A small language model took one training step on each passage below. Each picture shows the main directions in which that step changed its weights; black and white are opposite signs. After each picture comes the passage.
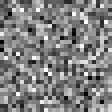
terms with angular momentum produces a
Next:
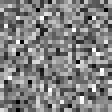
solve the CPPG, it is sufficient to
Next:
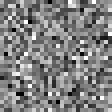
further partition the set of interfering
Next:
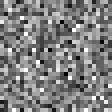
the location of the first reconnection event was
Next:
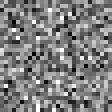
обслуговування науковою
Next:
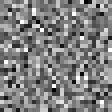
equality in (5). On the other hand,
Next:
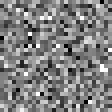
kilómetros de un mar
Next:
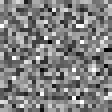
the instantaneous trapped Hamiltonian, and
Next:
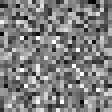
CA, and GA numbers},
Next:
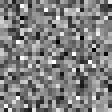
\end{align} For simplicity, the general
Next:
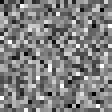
pendidikan. Ada
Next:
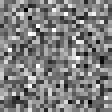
X-ray observations unveiled the rotation period
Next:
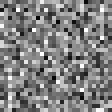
is a $\kappa_X$-Cauchy
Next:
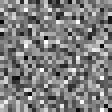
is a generalization of MacWilliams identity
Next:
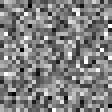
fenómeno éste no
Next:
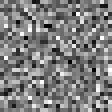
sus padres en ese momento
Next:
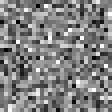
its associated $n$-Lie algebra is
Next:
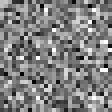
R Q \Upsilon$ satisfies $\angle R
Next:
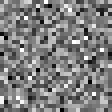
teve como objetivo analisar evidências
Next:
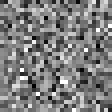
advanced bookkeeping argument,
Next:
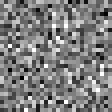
Приказом Федерального
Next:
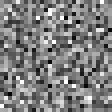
нафақат тежамсиз
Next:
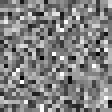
and receiver) and expected travel and
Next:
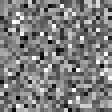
\R^n, \end{aligned}
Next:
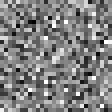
Kriging Quantile estimation
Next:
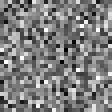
muayyan joy yoki hududda
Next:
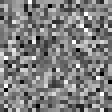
\indc{\eta>\delta} C,
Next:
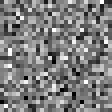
new models perform very well in describing
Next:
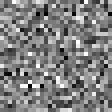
stable sets, then $G$ itself is
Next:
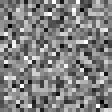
ёндашувга амал
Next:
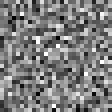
precision. This change allows us to maintain
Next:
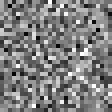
№354-sonli qarori bilan
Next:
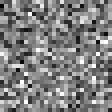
$G$ as a transitive subgroup of
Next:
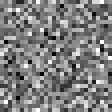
en later van de partnergroep
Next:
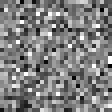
domain indexing in searching task is potentially
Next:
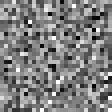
estimación confiable de la validez
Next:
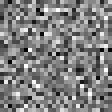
current- and magnetization-dependent spin orbit
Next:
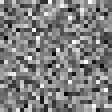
urug'i (sporas)
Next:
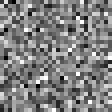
transmissibilidade da patologia no
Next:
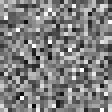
universitaire, marché du
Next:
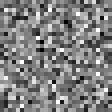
Toshkent: Fan, 1983.
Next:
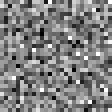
amalga oshiriladi, foydalanuvchilarga
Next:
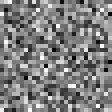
The model problem \eqref{eq:model}
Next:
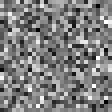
Radial Basis Function
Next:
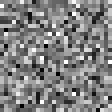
) $ as a state-sum, and by
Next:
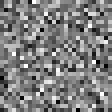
and using Lemma 2.3, we deduce that
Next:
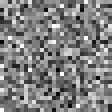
\end{enumerate} \end{cor}
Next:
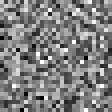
use a single arithmetic sentence to
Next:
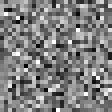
a very short period of time. This assumption has
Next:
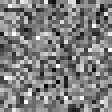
people with few or no social connections with
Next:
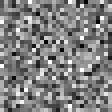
is the length of the minimum spanning tree
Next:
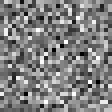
virtuales, donde los estudiantes
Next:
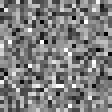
with the same problem for continuous-time linear
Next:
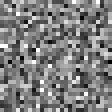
``sectors'', determined by the
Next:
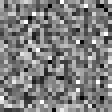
classification in the medical imaging domain
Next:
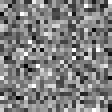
xalq bilan muloqot qilish, har bir
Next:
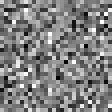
estrategia de búsqueda
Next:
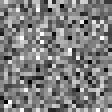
proposed method. A segmentation of the
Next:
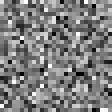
induced by S. Also for $u \in
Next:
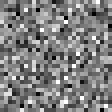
\] Collecting terms we arrive at
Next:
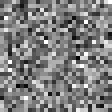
of the structure of thin films
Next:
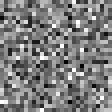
Lipschitz functions of $r_t$. In the
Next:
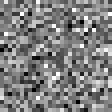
trigger large chromosomal
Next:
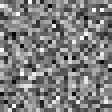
Hjort} \medskip \centerline{\sl
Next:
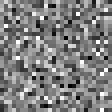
emission, we are able to probe a compact
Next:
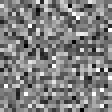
itu dapat dioperasikan
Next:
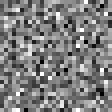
spin-fluctuation theories (see
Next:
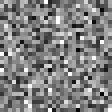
can see - as its Great Ancestor
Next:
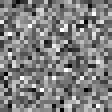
the Vera C. Rubin
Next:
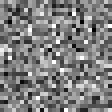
sectional design. The independent variable is side effects
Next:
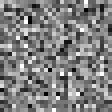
simulate the effect of a missing internal
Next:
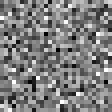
traditional RGB cameras
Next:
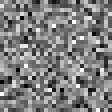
we consider in this work is commonly referred
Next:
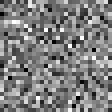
orbits~\cite{LNP}. The
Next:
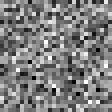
buy bread. It is also interesting to
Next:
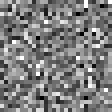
metal enrichment due to star formation and
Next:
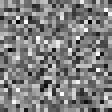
Next, we integrate the generating function of
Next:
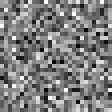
= m / n; /* max out
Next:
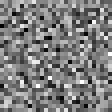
Embedded in the Continuum
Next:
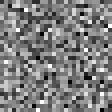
mestre Le Corbusier,
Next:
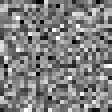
e aqueles que vivem na
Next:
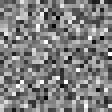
endpoint of $p$ detours.
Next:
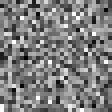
разі їх виникнення.
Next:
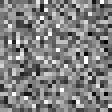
o'zaro bog'liqlilik
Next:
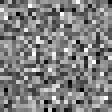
again illustrated that constructing a ray
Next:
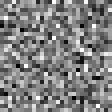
Science and Technology (DGYCIT),
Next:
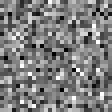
of multicore and single-threaded
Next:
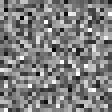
for the solar and atmospheric
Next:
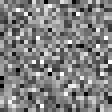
desde su creación, AySA ha
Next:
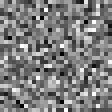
decay rate by transferring angular momentum to the
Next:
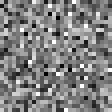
lesiones se exacerbaban
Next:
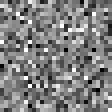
stochastic multiagent systems. \emph{IEEE
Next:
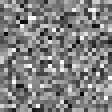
cinnarizine in compounded
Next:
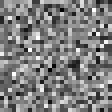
duals of group rings (see
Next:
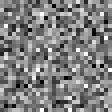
from the boundary. So $\alpha$ is also
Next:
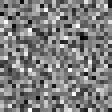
describes the feeding relationships in a
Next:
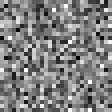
pedagogika instituti "Aniq va
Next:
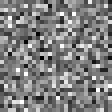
не только политического
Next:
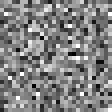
verifies that two sums on the left of
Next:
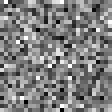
In this case, the Velocity
